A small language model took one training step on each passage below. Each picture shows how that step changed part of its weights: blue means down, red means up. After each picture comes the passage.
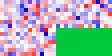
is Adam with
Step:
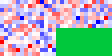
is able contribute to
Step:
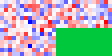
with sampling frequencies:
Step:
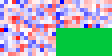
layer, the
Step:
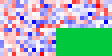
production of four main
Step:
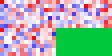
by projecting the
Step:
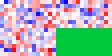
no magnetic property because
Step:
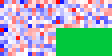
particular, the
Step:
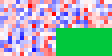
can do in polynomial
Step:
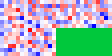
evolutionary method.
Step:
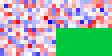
&= C \cdot
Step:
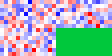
deep inelastic
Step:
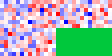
to LLM
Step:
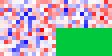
above that using a
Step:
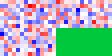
= \vert
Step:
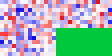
unified model of
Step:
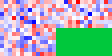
of high gradients
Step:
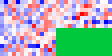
and $q =
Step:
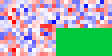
low degree curves on
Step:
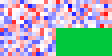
this section, we
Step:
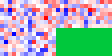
that the result was
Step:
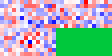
methods. These ratios
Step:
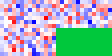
distribution function of the
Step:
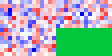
current that corresponds to
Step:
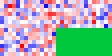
As the subsequence
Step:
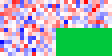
1$; of course
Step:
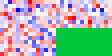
same architecture
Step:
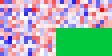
clear that for each
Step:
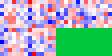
descriptions, which
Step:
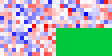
glue in
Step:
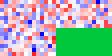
the frequency modulation
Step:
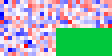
neutron, respectively,
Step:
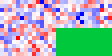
is a better
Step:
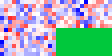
cut-off in
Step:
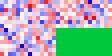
may be found in
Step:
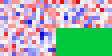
the transition between the
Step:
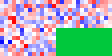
prediction of the gas
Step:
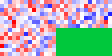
fast shocks formed
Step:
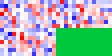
>0$ depending
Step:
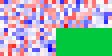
the channel.
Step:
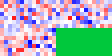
of automorphisms of
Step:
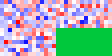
\item a
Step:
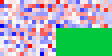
interested in assessing
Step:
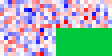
not produce any additional
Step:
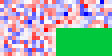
the socle
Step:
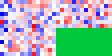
generated and,
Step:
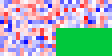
- a}.$$ Theorem
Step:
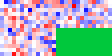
impact of features
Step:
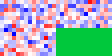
specifically we want
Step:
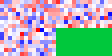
the convergence is uniform
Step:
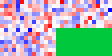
The inset shows
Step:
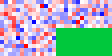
dimensional reduction of
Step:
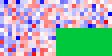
and $d$
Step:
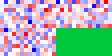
for the fusion process
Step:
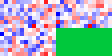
in parallel, which
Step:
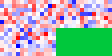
globally defined
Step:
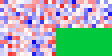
the structure characteristic of
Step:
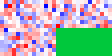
When the turbulence
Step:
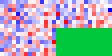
$K$ can
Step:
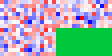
the elements of
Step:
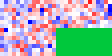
to the sharp
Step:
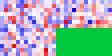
function $j$
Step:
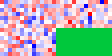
the total particle density
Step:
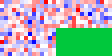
the replacements
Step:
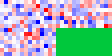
right] at
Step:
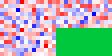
\caption{ The
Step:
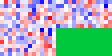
then \BE
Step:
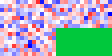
is given by:
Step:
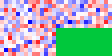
down to below
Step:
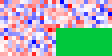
the empty word under
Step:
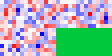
tautological system
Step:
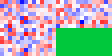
\tau \in
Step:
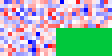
an exponential upper bound
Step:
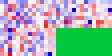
$k$ of
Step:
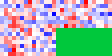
stages. In
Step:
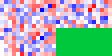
devices at low
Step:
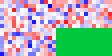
traces from three
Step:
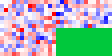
have observed, in
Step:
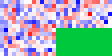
or group. Therefore
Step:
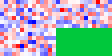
of integrability:
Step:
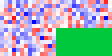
matrix up to
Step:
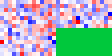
with two big
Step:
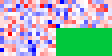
tightly bound and
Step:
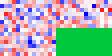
irreducible bounded symmetric domain
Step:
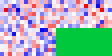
are essential for understanding
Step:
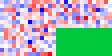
to investigate the potential
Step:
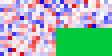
is governed,
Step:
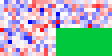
to home, due
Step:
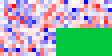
$\gamma p$
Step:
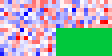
a set of type
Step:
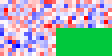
each atom to only
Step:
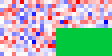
studied extensively
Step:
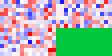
bounded by 1.
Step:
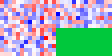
the properties of a
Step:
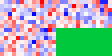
evaporated natural
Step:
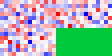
the induction hypothesis imply
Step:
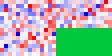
by taking the square
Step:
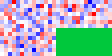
explicit construction of an
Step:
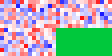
due to the smaller
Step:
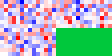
partition function of a
